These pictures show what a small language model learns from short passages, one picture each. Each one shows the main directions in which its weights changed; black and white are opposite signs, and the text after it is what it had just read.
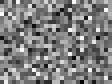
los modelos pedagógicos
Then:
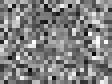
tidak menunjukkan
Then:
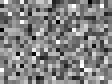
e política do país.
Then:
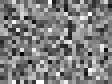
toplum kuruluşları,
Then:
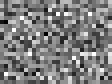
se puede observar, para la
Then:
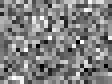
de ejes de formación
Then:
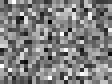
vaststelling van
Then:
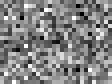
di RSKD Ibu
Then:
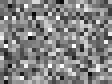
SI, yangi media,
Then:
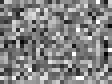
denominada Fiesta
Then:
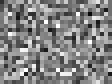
de ZCR, tanto en
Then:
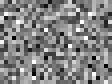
economias; em 2019,
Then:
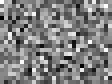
tatbiq etiluvchi
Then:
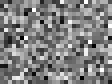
de edad baja a
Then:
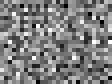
& Humanities Social
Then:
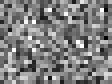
un proceso complejo que
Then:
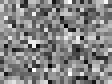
No obstante, las
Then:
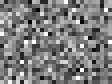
Mashinasozlik va
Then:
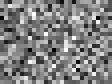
— kommunikatsion texnologiyalarni
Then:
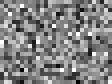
darajasiga javob
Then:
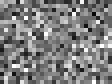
cin - ti - lan
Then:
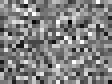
та нагляд).
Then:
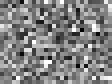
стадий развития
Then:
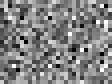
sujeitos ou aos
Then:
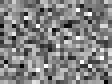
aziyat chekyapti.
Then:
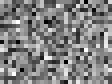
pour monitorer chaque
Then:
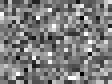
IMKONIYAT VA
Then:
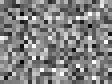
de sus prácticas y
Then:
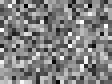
себе, відкрити
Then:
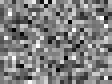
un type donné de
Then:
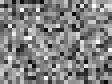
tecnologias que vem
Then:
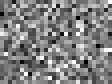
сучасним вимогам
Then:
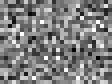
Volume 28 - Edição
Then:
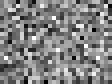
деятельности той или
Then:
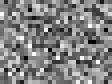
سيرفانتس في
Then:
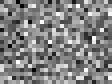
нервной системы и
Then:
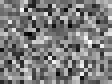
Встановлено, що
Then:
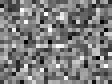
у галузях
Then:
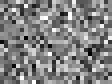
ustida to'xtalib
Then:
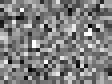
e desenvolvimento (T&D).
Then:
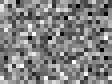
несколько не
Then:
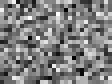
inventarea unei
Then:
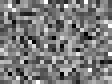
baxt. O'zbek
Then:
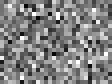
aniq, talabga javob
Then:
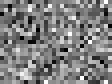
Освещается значение
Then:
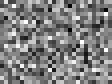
21 y la tercera por
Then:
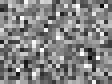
ularning tasvirlari bo'yicha
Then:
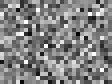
г. Тверь,
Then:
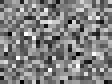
А. Далингер
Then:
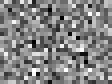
la educación, desde la
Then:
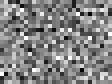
shakl va mazmuni,
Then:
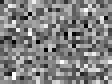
las condiciones en las que las
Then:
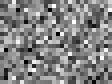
sexual. Conforme
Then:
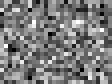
не понаслышке –
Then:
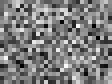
professor of Tashkent State
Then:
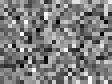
қабул қилиниши
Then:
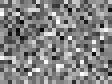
antara lokasi
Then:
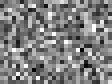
typischerweise in
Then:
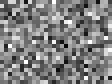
crianza. Esta
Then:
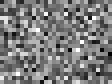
b) Coordinación
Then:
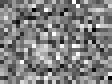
insonda badiiy
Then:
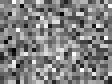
bioetika inson
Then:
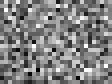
términos de la
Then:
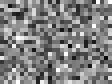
\alpha \cos
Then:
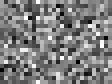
merupakan perluasan dari
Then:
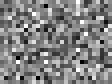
как наиболее
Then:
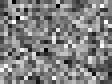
грудным молоком
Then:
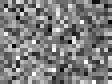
observada em cerca de
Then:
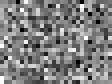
говорил о том,
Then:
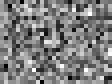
as alterações propostas e
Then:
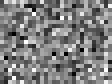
eens rekenschap
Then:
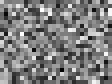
san‘ati kuchli.
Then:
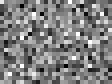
& Аженов,
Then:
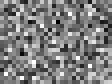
they indicate whether
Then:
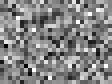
qoida tariqasida, u
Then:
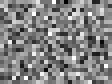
quilos a terceras
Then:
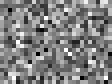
metodik ta’minotning
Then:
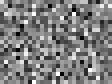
san'at bo'lib,
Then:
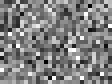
ada tidaknya pengaruh
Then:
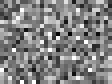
и систематизированный
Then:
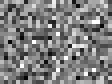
tarmoqlarda anonimlikni
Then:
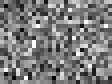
qodir emas,
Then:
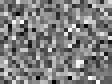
ham chuqur tahlil qilish
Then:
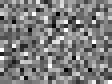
global qishloq
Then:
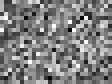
достаточные условия
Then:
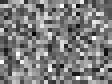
beraman. Bugun
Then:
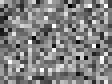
agrar bozorni rivojlantirish
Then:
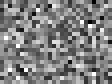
OF SCIENTIFIC
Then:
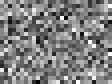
so'zlar: individual
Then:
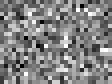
zum Ziel, die
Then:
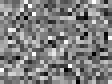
xalqaro hujjatlar
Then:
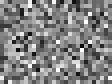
методики значною
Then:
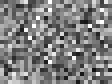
- There is a book
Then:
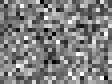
bo'lgan ishonchli
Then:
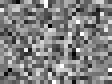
Arvo Pärt.
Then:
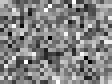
олдин бекор
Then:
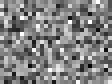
wie dieses unnötig
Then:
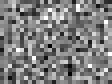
Farmacologia**. A
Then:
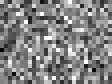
în condițiile alin.
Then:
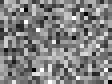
en menor medida y el
